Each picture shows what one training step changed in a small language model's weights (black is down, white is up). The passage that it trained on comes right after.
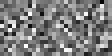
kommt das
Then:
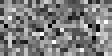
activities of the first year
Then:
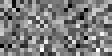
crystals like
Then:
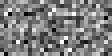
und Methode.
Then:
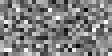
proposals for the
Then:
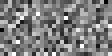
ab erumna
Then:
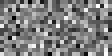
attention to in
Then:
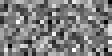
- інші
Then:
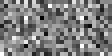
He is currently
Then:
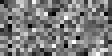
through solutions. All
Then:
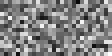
any $\eta\in
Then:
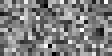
ERT effectively
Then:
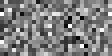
is main root of
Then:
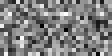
of Crime
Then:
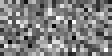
on $\supp
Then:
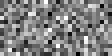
visitors while at
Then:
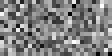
are given by the
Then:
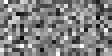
Recent results in the
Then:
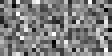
et un pied
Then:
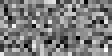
directed edges between
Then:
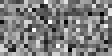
Theorem 1 chose
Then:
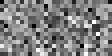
allow us to make
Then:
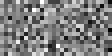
experimental education.-
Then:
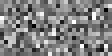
head age associated
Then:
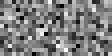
by other people and
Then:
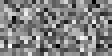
1 Lac each or
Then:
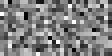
to burrow into
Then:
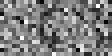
It was decided to
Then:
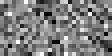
the health care system.
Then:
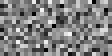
entire function and
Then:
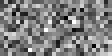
of $k\times
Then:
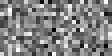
using the procedure of
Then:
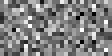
and the inherent
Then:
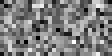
torsion free.
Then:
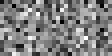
Santé (6
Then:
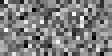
be found in the following
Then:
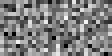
op. cit.
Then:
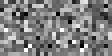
of the assessment
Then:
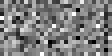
management services. Figure
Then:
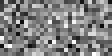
of $p$. Therefore
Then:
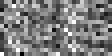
as effective as
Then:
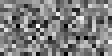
away the
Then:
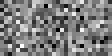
essential. A
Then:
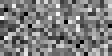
of Enoki's
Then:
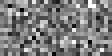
so on. For these
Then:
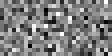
van szó”
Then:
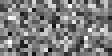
as to whether it
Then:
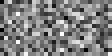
possibilitando um
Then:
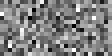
\subset S$ be
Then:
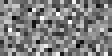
ist die in
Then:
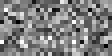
the explainability of
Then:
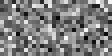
to the analysis, they
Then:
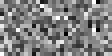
online forgery
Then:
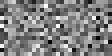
opportunities available
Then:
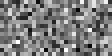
absent from
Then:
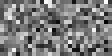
that since we are only
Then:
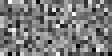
purchases on
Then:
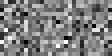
of the spectral gap
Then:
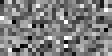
tumours are
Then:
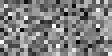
denoted $\dim
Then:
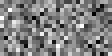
designed to optimize
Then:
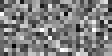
is impossible,
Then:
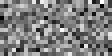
method, and the
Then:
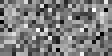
framework for developing
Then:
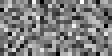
That is why
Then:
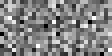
\in \n
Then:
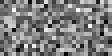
components and writing
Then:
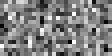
LTI descriptor
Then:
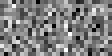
expert guidance
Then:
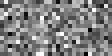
VSI was shown.
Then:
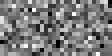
are energy demanding,
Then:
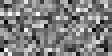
world. The treatment
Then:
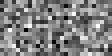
de vida.
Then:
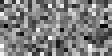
is projected into the
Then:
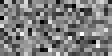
modular vector field
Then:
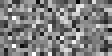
exist not for any
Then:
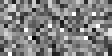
over the world.
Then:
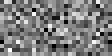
the management interface;
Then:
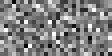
by the cohomology
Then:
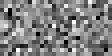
Acesso em:
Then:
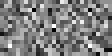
the number of students who
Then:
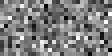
only when required size
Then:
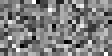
patterns for which
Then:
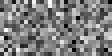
with the splitting
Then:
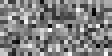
If the tangent
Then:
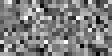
Trud i
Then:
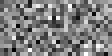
holonomy Chen
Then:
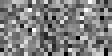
universiteta –
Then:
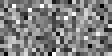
associate to a specific
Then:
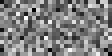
to be negligible
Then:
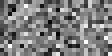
de impacto é um
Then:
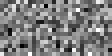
factorization theorem, for
